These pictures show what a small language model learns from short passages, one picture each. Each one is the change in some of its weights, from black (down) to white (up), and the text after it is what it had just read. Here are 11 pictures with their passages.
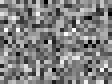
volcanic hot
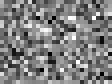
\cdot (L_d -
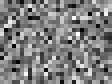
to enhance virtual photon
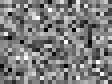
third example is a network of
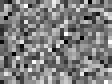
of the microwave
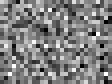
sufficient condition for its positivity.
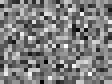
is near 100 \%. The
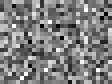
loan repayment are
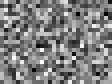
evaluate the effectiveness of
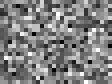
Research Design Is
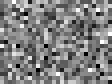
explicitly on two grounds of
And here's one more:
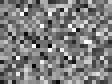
absorbance is obtained at
